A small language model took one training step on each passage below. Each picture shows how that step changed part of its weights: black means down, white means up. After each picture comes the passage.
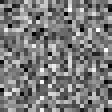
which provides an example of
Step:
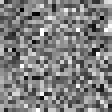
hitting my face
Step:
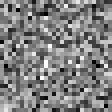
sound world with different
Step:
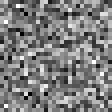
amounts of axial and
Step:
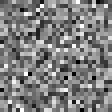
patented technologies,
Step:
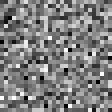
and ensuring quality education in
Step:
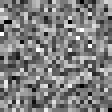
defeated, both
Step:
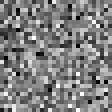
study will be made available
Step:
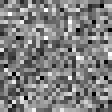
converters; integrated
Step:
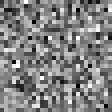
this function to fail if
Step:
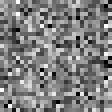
City, QC
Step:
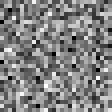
of its limitations, every
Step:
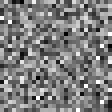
emergence of new
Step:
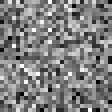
of two samples. These
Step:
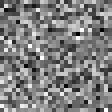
the fair value of acquired
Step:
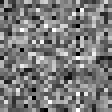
one of the dominant trends
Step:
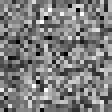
endemic throughout the world
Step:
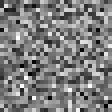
the geometry of the specimen
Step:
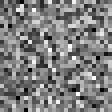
As in the second half
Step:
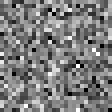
Corresponding author:
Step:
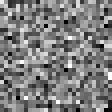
that IONM was
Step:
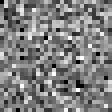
PID controllers,
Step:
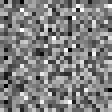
and extracting of the
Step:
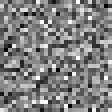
and nutrition disorders
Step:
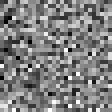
and devices, Internet
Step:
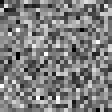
the finite element model through
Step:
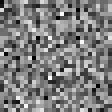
a device for studying the
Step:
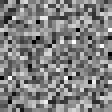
and sporting activities,
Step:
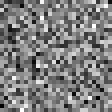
increase the bounding
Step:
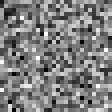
with poor health resources,
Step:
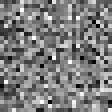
study's findings provide
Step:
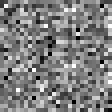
the photos and videos
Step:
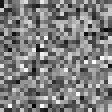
a quite elevated
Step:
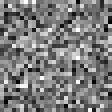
and 2 species were listed
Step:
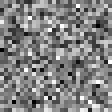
out as one of some
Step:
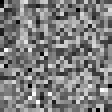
a market design using
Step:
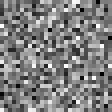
memory Parse AST
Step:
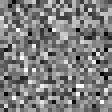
semantic roles of
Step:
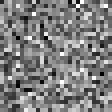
preterm neonates
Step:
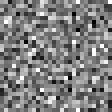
patients and have correlations
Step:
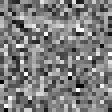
robust and hierarchically distributed
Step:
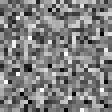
weather events such as heavy
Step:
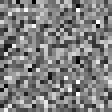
and reform of tax
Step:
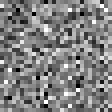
billion. This
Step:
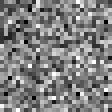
flight plans,
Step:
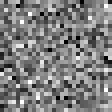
k_a have been
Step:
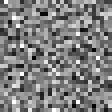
was used for the data
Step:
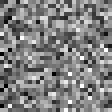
and inter-day precision
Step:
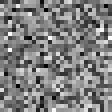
group, at least
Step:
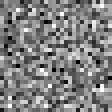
or job very easy but
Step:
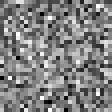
як не
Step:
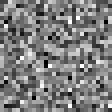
efforts and actions adopted by
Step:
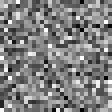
intended for CSPs
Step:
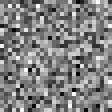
people development, which
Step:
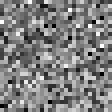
.7 Primary
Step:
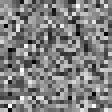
then exhale
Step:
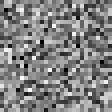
Division of
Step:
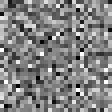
analyzing video streams
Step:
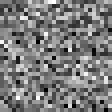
were identified from each
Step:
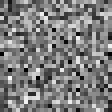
support that I have
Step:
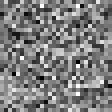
cover. A flat line
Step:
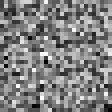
water it as needed to
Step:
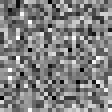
features is a fundamental part
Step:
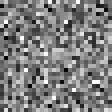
ROI and that the
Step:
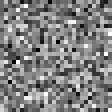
if diffuse and beam
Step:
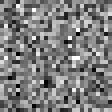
Dysregulation or
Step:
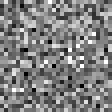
activities of the complex built
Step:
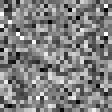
Ampere force
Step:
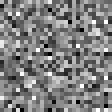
experiments: CBA,
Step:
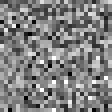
common diseases in modern
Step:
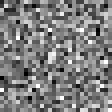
the human languages is called
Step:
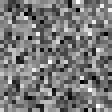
side are equal. This
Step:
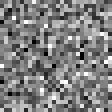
of the knot diagram
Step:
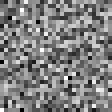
and natural. It is
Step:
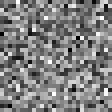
essences respectively.
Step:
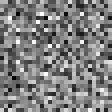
grains and Oil
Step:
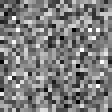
in capturing the
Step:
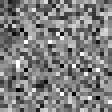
increase in the use of
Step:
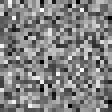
community. OSS provides
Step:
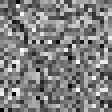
proliferation of
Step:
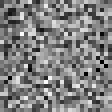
data to support the role
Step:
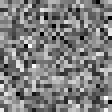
Number of bacteria
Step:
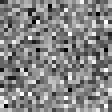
clinical characteristics vary which ranging
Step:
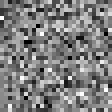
range of risks that
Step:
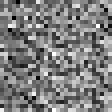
review on delayed
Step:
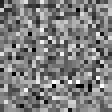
a good starting point for
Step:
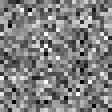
If all the four measures
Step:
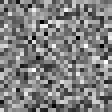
Queer English
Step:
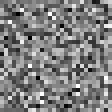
Farm planning problems are
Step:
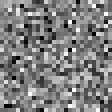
sexual identities.
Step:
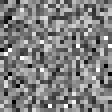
and purpose, as for
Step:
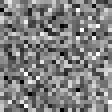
considerably diminish
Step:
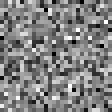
sphere. In this
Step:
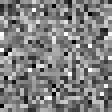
amino acids profile of
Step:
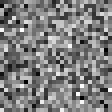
in the ancient
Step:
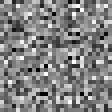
scheme group. However,
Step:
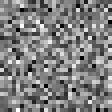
unless explicitly mentioning
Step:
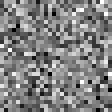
involvement of more than two
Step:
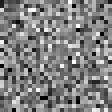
model educational text. The
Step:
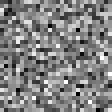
by introducing low number
